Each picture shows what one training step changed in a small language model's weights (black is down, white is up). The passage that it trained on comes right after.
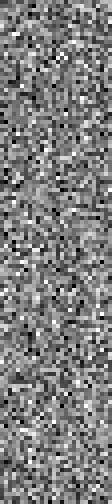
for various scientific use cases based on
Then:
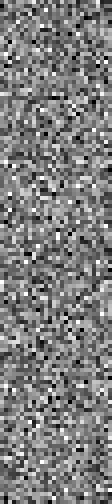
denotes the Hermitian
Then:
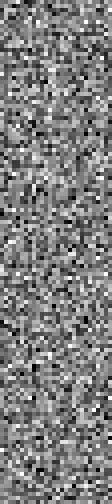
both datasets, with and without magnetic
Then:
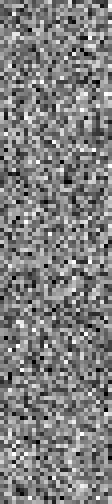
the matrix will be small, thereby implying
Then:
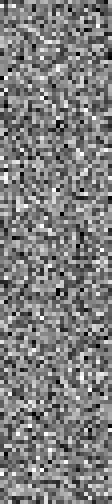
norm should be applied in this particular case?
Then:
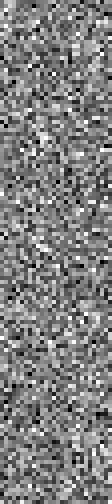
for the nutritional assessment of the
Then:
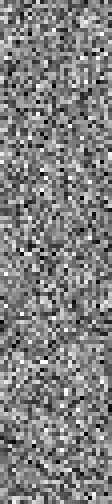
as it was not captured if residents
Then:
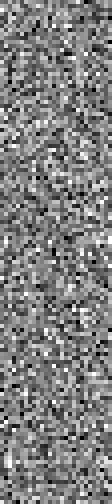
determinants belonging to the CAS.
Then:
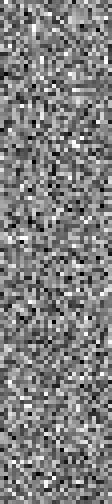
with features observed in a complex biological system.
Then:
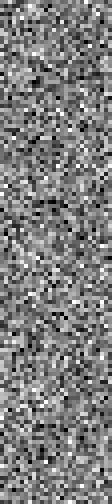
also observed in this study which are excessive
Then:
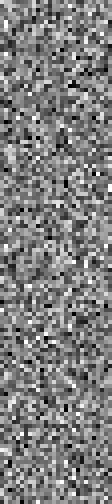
of backchanneling behaviour with respect
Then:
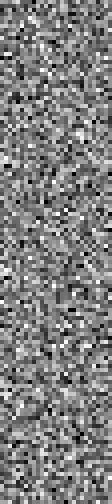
on daily data, monthly step
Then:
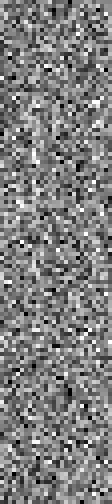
and posters have been developed and distributed
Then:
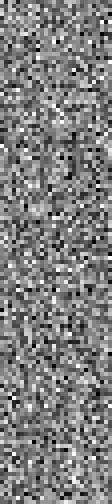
(CNPq, Brazil),
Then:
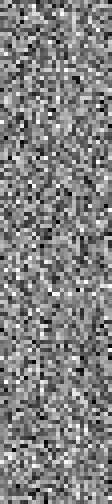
the \NSs' \mss\ were
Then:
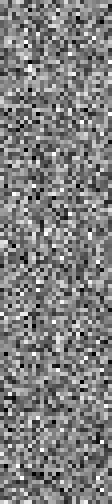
All analyzed strains are sensitive
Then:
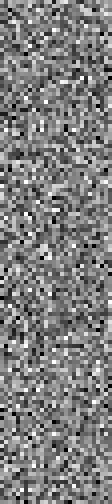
of $\cal{Z}_{\alpha\Gamma}$ is
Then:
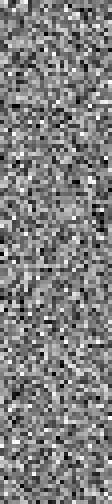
derived from the BIOGRACE
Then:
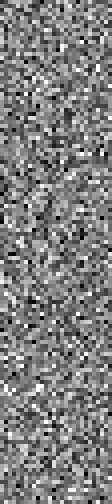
social organization and status, as it
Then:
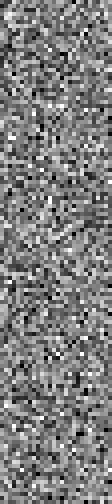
to apply continuous brake
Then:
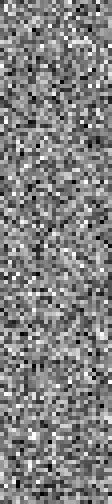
analysis, hypothesis building,
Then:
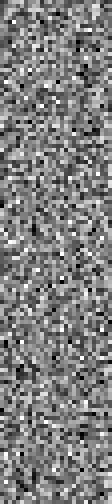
source term was performed in accordance with
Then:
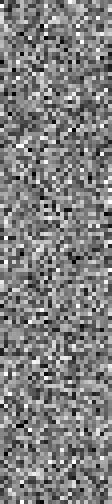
antibiotic prescribing rates
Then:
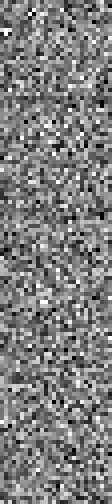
panorama for motor
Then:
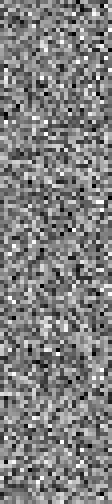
Virulence varied from 52 to
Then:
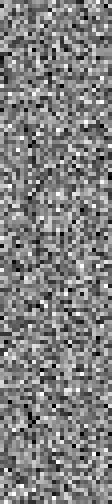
nurses when they come on their
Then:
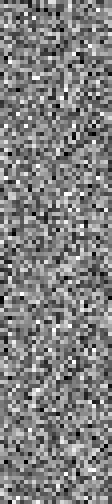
economic and lifestyle
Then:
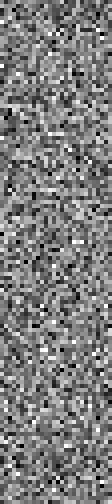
different stages of healing because a
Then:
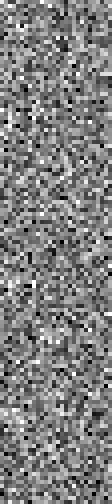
from time to time. Nobody can
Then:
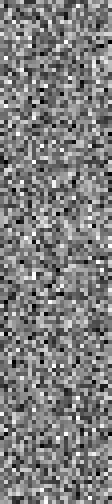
primary energy because of so called
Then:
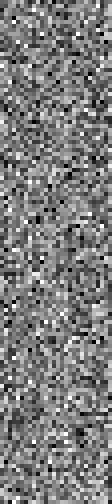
potential'') but, as discussed in
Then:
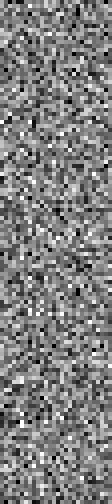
$NM$-dimensional space-time
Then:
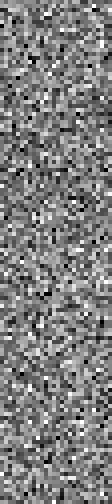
to Western countries. Patient
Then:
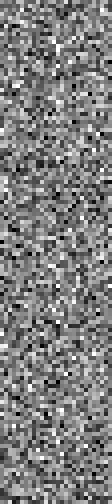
weather-climatic conditions) . From
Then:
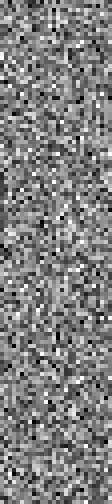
simplicity that the inner zeros occur
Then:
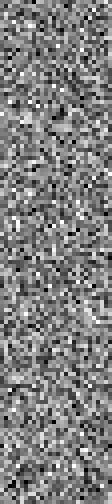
in \cite{hojman} and its
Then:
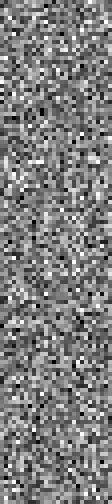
of the SPS and existence of a
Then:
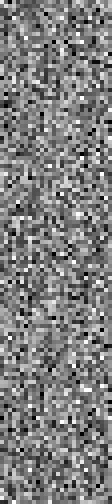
is well known for its rich set of
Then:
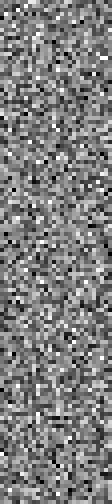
stabilizes boundary coexistence
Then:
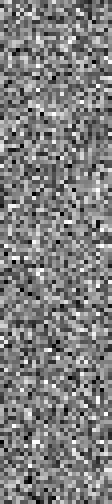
at T$_C$. The results will be
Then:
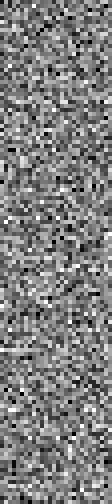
Nigeria uses gillnet,
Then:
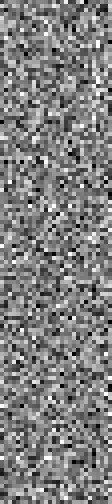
each line of sight we calculated the resulting
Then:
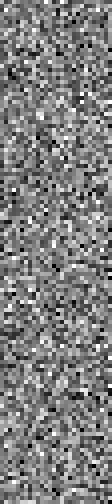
into April in several cities over
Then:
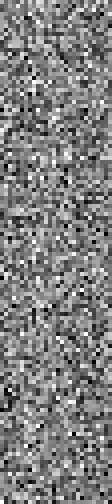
masses ranging between $0.08$
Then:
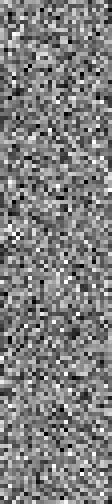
frame, in the same way as for any
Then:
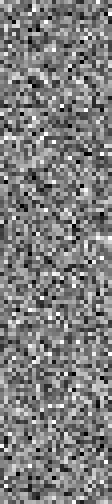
coir fibers extracted from the
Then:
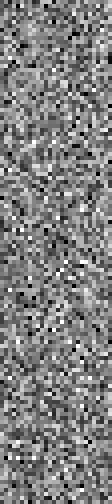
and difficulty in detection of P
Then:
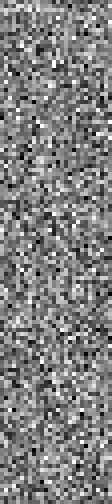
migration barriers of chemical
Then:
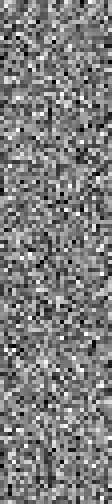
we are working on several distinct
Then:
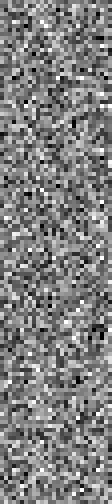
unitary operation to be applied
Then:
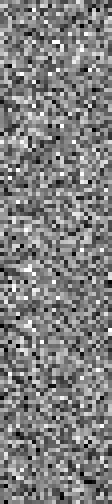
does not contain any sensitive or personally
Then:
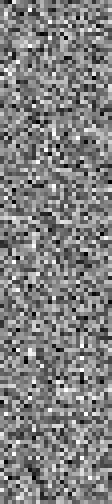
Ti) and no. 3 (which
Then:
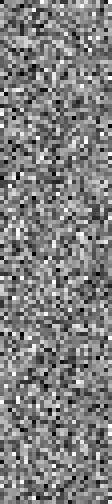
regimes in the infiltration process, the
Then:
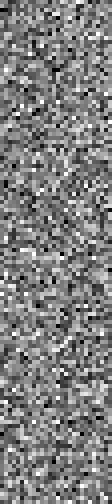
tools and mechanisms used in our experiments
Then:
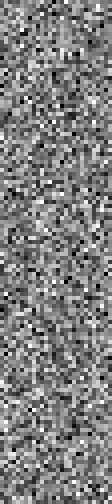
the concept of liquidity of a
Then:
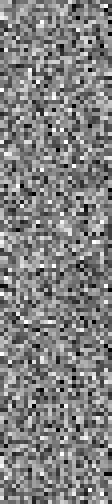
AC-LGAD technology are
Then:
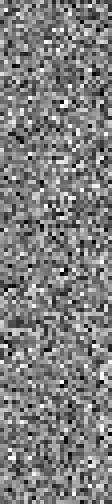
retrieved components that specifically
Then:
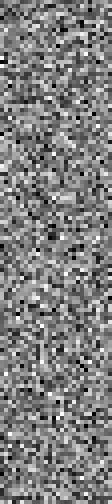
inflow across permeable walls.
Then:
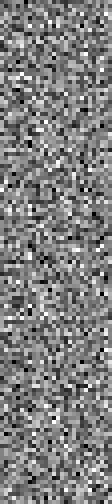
and valuable comments. We are also
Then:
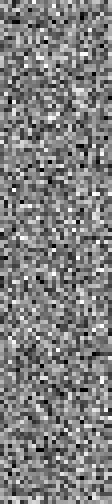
1.1 The need for the study In recent
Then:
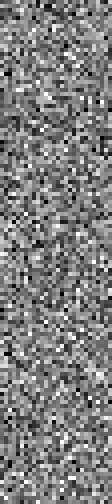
informs local reasoning, proposed
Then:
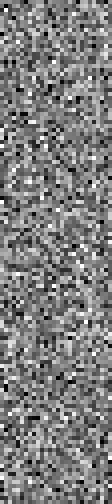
were unsure – reinforcing the
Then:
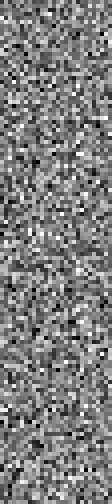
$A_{\mu}$. We take the fine
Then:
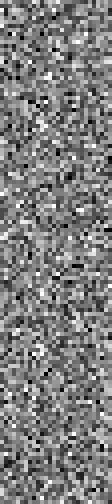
of gyroscope bias,
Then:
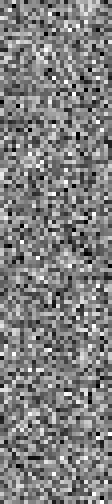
evolution has an effect of order $10\%$
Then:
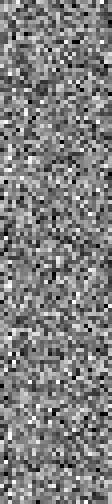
essential to go beyond a
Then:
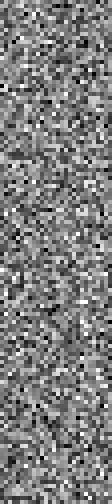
models based on the BGBK and
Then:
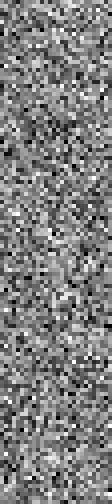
Acknowledgments} \par The
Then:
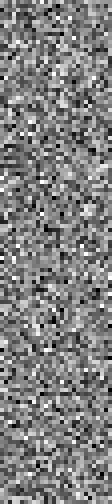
several previous RPA-like
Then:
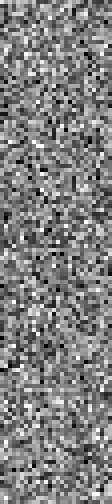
contrast to classical notion of sets
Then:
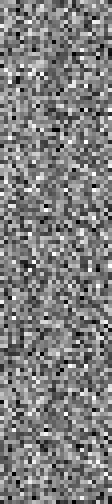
~~~~ \subfigure { \includegraphics
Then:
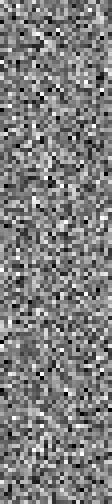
hearts that can be developed and
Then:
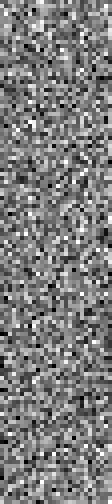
transmits $s_1$ to
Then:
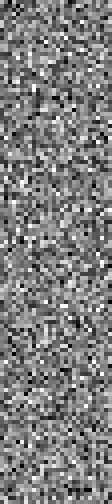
in the history of modern
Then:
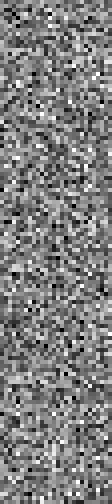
\citep{Wang2022}. The
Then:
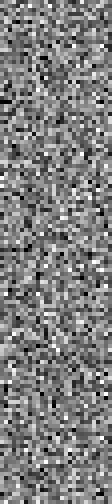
mode [8.33 GHz in
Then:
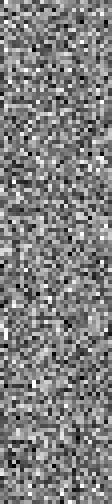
Working in the discrete time,
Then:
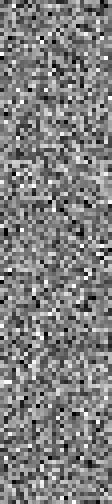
heterogeneous materials was done in
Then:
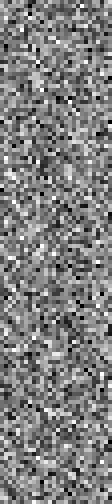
as the result of pillage or war.
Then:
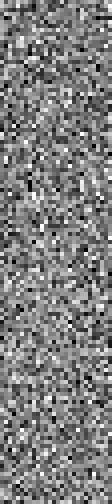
in the Dataset: The features were
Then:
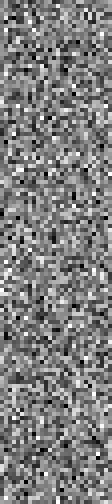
with primary mass and peaks near
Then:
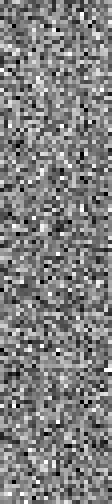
they: - (a) presented or described
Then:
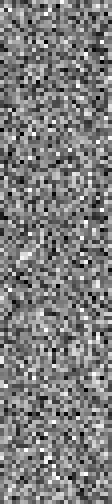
consequence of (\ref{fin}) is
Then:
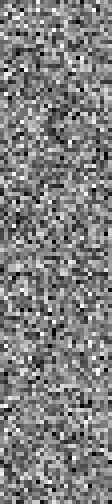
the constraint \eqref{G(theta)}
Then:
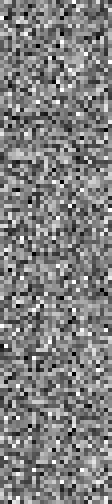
weighting with the errors the number of
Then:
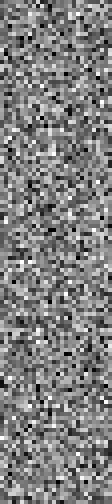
loss of generality one part of the input state can
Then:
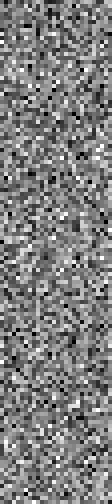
Schindler, T.;
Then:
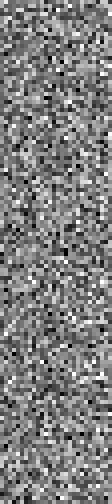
in the intra-operative complications
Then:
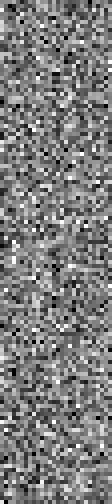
energy cascade, in which the energy is
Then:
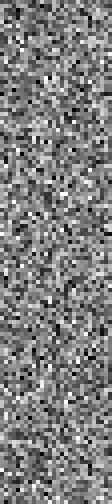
important books and shorter studies
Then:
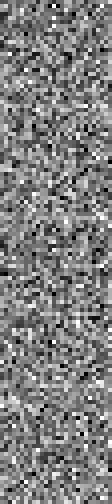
platforms and social media to
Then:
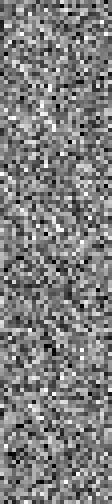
with the constructed bipartite
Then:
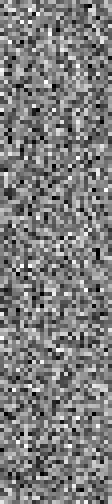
of research due the never-ending demand
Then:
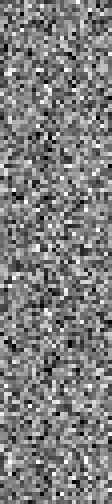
whether switching on the
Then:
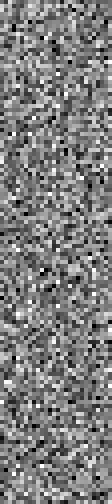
vibrant blue, and the
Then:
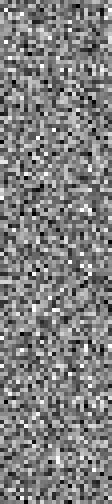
use of summary statistics to define a
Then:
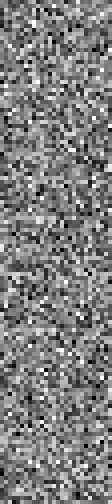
for this action. It is equal to
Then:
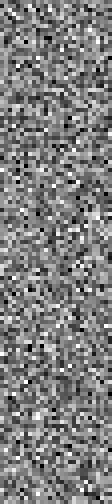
of the many pretrained ASR models
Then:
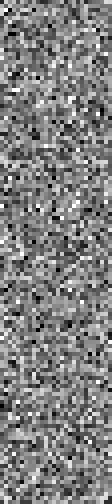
The triangle cavity side length
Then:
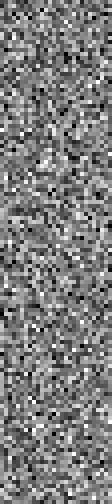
hospital stays. Mean VAS
